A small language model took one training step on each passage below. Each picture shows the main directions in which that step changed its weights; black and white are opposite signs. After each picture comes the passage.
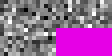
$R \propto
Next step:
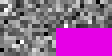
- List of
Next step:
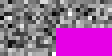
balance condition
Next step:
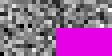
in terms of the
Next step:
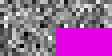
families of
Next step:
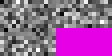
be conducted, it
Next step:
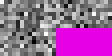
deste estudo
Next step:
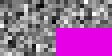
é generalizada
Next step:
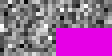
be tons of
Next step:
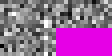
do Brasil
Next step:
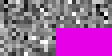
cell marked in
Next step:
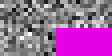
flipped by
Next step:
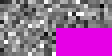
- olov rang
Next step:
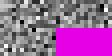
of lime is
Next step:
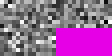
en el periodo
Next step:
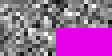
Based on the
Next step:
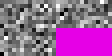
the tem-
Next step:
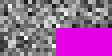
resultado de uma
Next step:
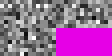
un paisaje
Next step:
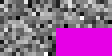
we were completing
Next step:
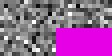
As the effective range
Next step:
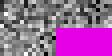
in foreign countries
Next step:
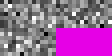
aspectos mais
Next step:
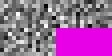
prime origin for
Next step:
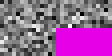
30 minutes.
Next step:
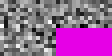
these dual fundamental properties
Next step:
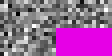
and n .
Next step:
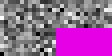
the transformation function
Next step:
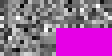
\\ \hline
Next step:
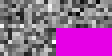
fact that the very
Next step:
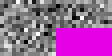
not connected to
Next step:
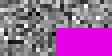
photonic integrated
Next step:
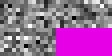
this research.
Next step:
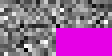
the effect of this
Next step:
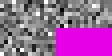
and\ \bibinfo
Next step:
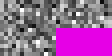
acid exposure ($p
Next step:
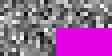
- \theta)
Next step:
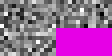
that played the
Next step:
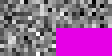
deal with this
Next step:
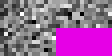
to high extent depends
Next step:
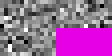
defined by:
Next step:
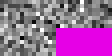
and average local phase
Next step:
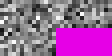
Saturated Water
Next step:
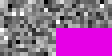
Facility -
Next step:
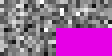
forward elastic scattering
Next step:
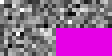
high concentration of hydrogen
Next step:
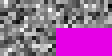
на новые
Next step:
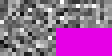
о том,
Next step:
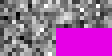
correspondence between
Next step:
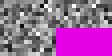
the three-body
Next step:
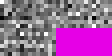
airline industry
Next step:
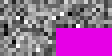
offering specialised
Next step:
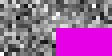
are actually
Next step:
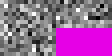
chiqarish uchun
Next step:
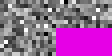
para fijar
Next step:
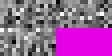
material. 4.
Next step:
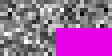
a simultaneous coverage at
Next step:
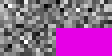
order to illustrate
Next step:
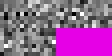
approximation for the
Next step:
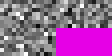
NMs do not
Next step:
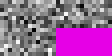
for the theory is
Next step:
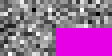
--- a fact
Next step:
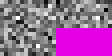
a modularized
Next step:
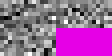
predicted by the
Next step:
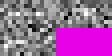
majority of
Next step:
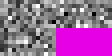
Green Deal,
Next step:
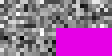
stochastic component
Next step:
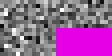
« Chra »
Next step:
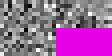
and RMSE
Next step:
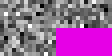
an airtight
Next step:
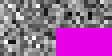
commercially to
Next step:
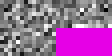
LT}$ at
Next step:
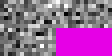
to the stable
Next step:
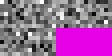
properties that make it
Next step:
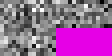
resummation of
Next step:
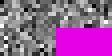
the starting GUT
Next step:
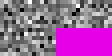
force arises.
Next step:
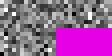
the heater
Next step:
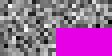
experimentos foi
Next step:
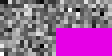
observations are evaluated through
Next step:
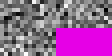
each of 20
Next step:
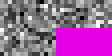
an execution framework
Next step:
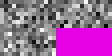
є потреба
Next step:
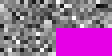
the students to develop
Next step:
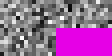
of surface water quality
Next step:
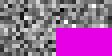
so this could be
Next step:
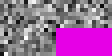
and impactful
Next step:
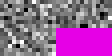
continued by
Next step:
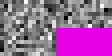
m and $T
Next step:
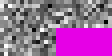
of progress to
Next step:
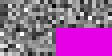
en eau du
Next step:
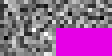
atan bir
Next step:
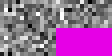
of PDR models
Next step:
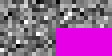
context is too hard
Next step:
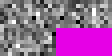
mode exhibits a
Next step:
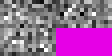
models that capture the
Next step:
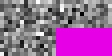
background is evaluated using
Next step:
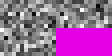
To provide context for
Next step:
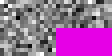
of music based
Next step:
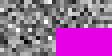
materials, it is
